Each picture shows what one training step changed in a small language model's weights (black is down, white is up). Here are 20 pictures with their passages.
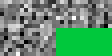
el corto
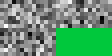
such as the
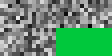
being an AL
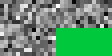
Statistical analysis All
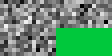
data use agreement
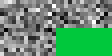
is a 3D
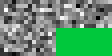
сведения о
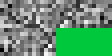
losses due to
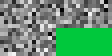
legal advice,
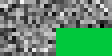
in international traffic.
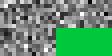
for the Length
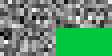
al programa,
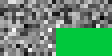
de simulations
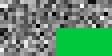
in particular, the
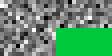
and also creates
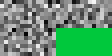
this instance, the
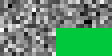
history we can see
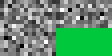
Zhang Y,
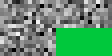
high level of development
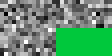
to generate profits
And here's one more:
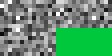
an equal amount of
